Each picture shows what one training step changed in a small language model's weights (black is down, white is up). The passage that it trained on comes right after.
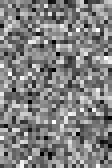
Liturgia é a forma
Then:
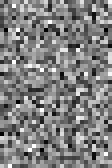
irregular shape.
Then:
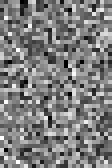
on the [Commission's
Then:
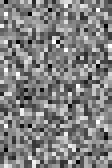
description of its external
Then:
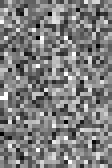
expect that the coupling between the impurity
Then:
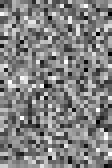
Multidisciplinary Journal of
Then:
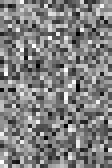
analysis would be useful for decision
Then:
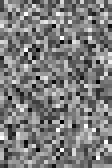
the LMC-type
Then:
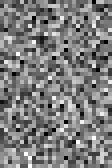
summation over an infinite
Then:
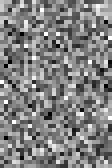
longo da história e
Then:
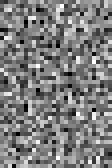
opposite phase is called
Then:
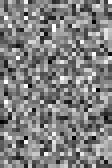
4.1. Definition
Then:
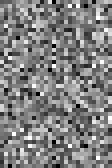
quick to recognise the
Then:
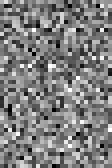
tecnologias e das
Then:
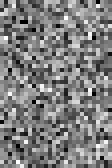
the shadow of the
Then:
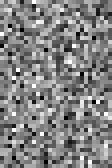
estudio, los posibles
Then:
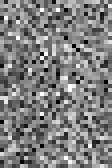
theory of $l_n$ is
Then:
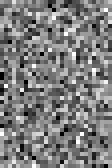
results shown in Figure 4.
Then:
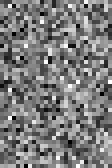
corresponds to the existence of only
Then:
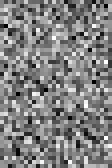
depression and suicidal
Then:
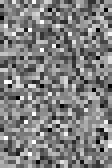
M36). Nevertheless,
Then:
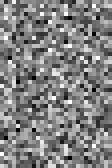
balki xalqlar
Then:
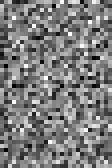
Vector (AODV)
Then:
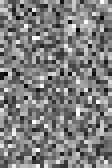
enhancement in the portal
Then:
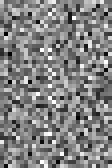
мос келади.
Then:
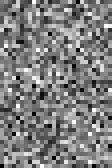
trying to resolve the
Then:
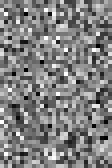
The interaction energies of all the
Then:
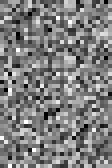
proportional to the path length of
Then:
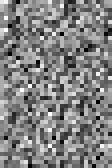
Pero es a finales del
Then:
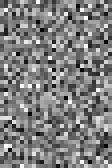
ҳимоя қилиш
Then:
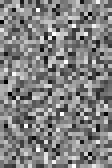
people with type 1 diabetes
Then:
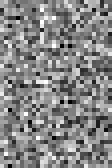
revisores também!
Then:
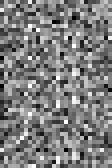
\Psi \right\rangle
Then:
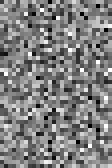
objective function was proposed. Our
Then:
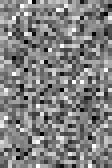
elektr yoritish
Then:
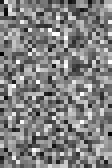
due to bleeding from small
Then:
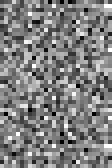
start to move away from
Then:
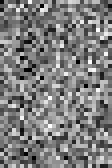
A sample size of 359 was
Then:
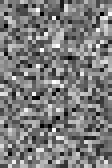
halitosis whereas
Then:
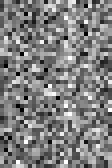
derivation for the plane stress problem
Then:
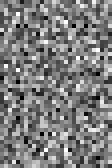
\& Plausibility Check
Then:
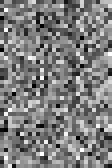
himself complained
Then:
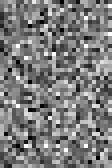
the authors on the heavy
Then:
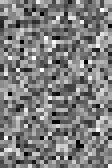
The proposed model of psychological support
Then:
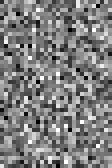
finally added and mixed while
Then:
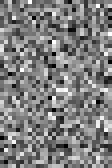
bars and boxes represent the
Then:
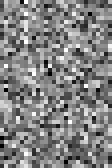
that intellectual stimulation
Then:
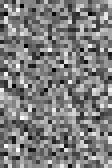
A.I. Gubin)
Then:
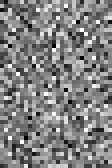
For semiperipheral
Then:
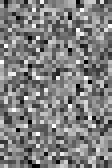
distributed over frequency until
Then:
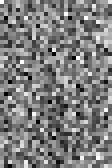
tanto da parte de
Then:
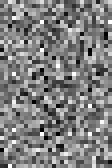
bands, but not so in the
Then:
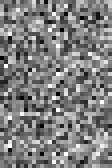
provide better insight about pp collision
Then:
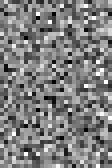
Miranda Lena,
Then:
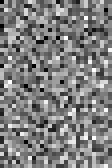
results showed that layer height
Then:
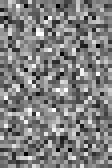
We can build corresponding group elements by
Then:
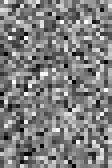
Lorentz components of both ${\sigma
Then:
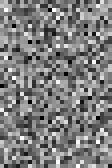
of integrals involving one- or
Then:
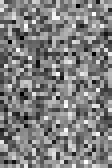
using the observational limit on the
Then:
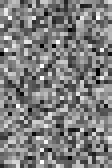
contrast to the MRCS,
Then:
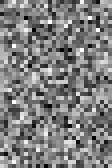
active for *A.
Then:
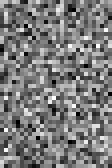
same densities and different
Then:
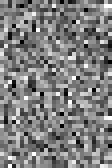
in glacial acetic
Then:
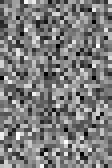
the exchange-field
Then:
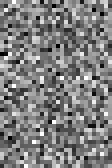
Lorentz irreducible
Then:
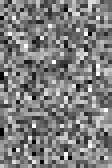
described above (early star formation,
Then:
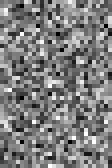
about parental expectations and the
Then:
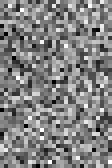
the encoding phase changes to
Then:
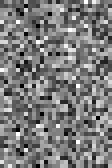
means that the total system has
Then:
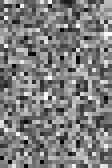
on a literature review. The results
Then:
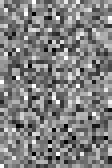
these processes and therefore most accurately
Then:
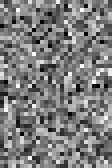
reduction and stabilization of
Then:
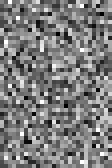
the third stage using both
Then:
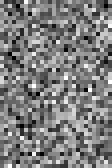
will set the direction of the charge
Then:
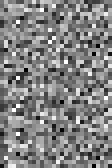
которого входит
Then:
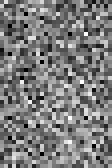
extracts of the studied objects
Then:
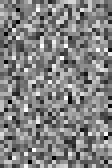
to improve this figure is with
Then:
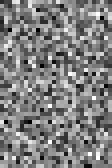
on crystallization. They
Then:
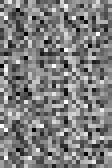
global $SU(5)$ symmetry which
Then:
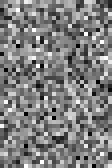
Library}, version =
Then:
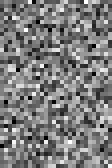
collect data for the study, the
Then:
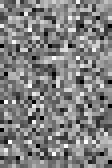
structure and modelled separately in
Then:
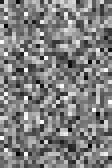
in generating revenue but also
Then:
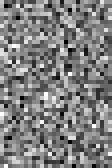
The most important outcomes are the
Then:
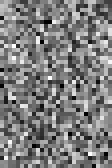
R. et al., assessed the
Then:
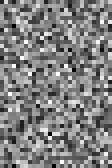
EC dS/m
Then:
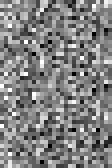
asoslarning yetarlicha
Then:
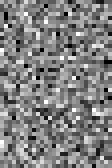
are facing a complicated
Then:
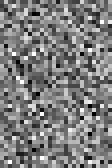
the EMG amplitude of the
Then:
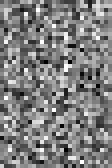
qo‘llash orasidagi
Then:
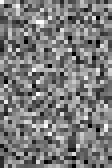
it through documentation. The
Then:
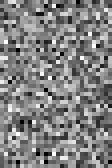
in China may take up to
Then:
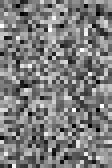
Table 1. TABLE
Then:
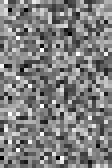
on social networks). To
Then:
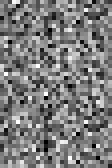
configurations $c$ with
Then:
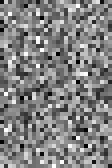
significant relationships between religion and
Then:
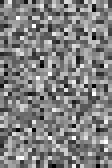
reporting agile NFR
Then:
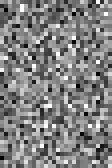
generations. The responsible
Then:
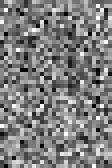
generate new product IDs that
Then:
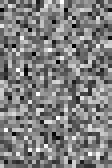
hypersphere. However,
